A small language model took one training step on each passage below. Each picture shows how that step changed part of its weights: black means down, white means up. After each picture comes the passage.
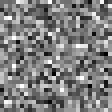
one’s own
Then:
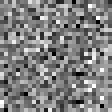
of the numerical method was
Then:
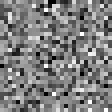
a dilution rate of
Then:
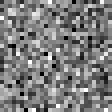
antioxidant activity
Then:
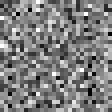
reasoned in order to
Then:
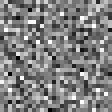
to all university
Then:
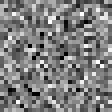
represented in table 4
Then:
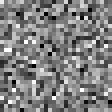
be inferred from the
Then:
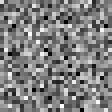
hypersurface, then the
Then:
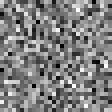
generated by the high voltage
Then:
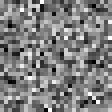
They are found that the
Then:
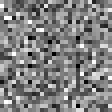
plan canvas
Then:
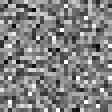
from another. For
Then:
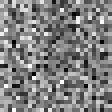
algorithms has this characteristic.
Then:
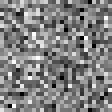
directly influence students and the
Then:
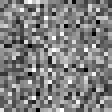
was created so that
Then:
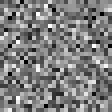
rms noise temperature is
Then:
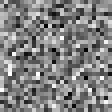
the show, they are
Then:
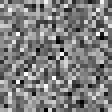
subdistrict were
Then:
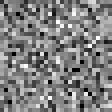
values of objective function and
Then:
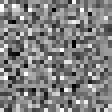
software package for managing
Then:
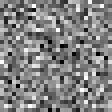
demand from an developing
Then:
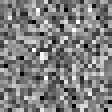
level remotely by
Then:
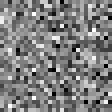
poured into a 100
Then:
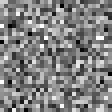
In this study, the
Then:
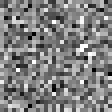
exceptions to this general
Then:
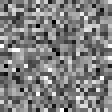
and difficult to implement;
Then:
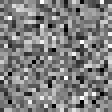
rights as participants, and
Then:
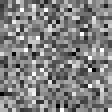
weakening of the chemical
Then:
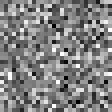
of NFC For the
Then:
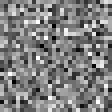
of Literature
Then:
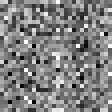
will enhance patient safety and
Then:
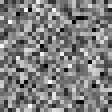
preserved with changing
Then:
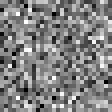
regulators are used at
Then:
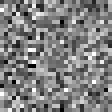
to other studies from the
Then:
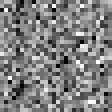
all the four systems because
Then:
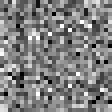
y_i , it
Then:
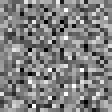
insufficient general level
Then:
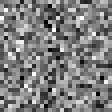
quantum-dot helium
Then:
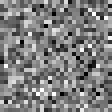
approximate matches are much
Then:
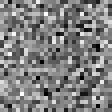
in patients. The effectiveness
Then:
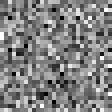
inequality $T \gg
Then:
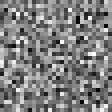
L$ torus.
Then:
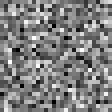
of the charge of a
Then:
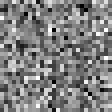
of two roots of
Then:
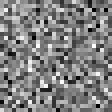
This work is supported by
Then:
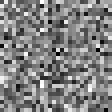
my hypothesis is that the
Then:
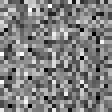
it has been recently
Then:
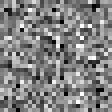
expired (see section
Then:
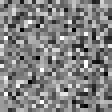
with the field data using
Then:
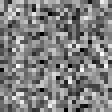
improved by induction
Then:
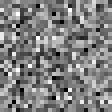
\beta, \bar
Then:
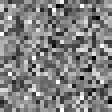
the UK. It
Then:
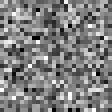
capita excluding oil
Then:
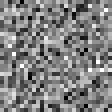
black, narrow,
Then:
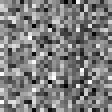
Develop business cases in the
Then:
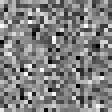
through both mechanisms.
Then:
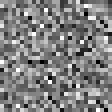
90\% in steps of
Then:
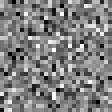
specific chemistry. We
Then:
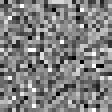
to command the agent
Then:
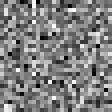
related to the dielectric
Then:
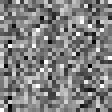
part of the article
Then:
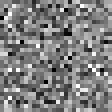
independent variables are zero.
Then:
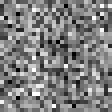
completely accustomed with
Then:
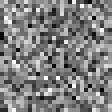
interpersonal relationships
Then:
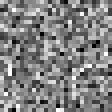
as they interact with
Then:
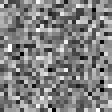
the risk of these
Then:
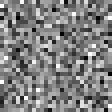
2$ \\ In this
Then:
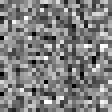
rectification have were
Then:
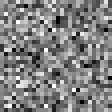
on cross-sector
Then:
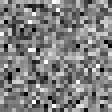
aim to use the
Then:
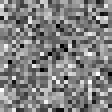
symbol, G is the
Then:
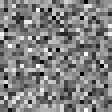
al. Nevertheless, while
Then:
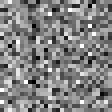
Bohr magneton
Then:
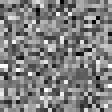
in appendix A of
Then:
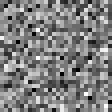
flow meters and control
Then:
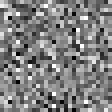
short-hand \[
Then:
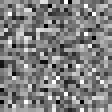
misidentification probabilities are
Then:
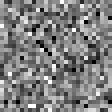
been proven to exist
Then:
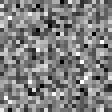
practical fields, which includes
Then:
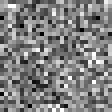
against gravitational pull.
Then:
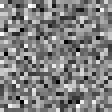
new, clean geometric interpretation
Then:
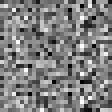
quartic chain
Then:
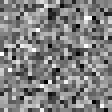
operations which transactions are
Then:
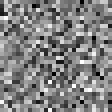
the power electronics.
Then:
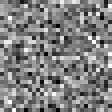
are less effective, that
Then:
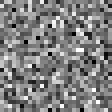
The action would then be
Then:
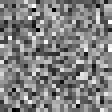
the annealing step
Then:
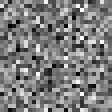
reports based on suggestion
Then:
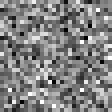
out as a reference of
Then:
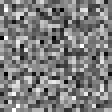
Belgium with
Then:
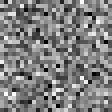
Flux variations are
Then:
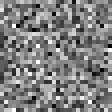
\times 3$
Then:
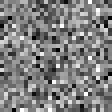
Optically Controlled
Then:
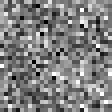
w_a is the
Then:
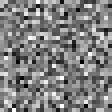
test, a diagnostic
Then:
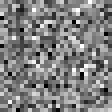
tell us and what
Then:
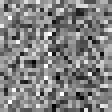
improve the accuracy of
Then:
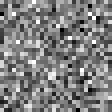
atoms in the register
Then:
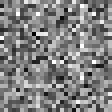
persistent physical phenomena
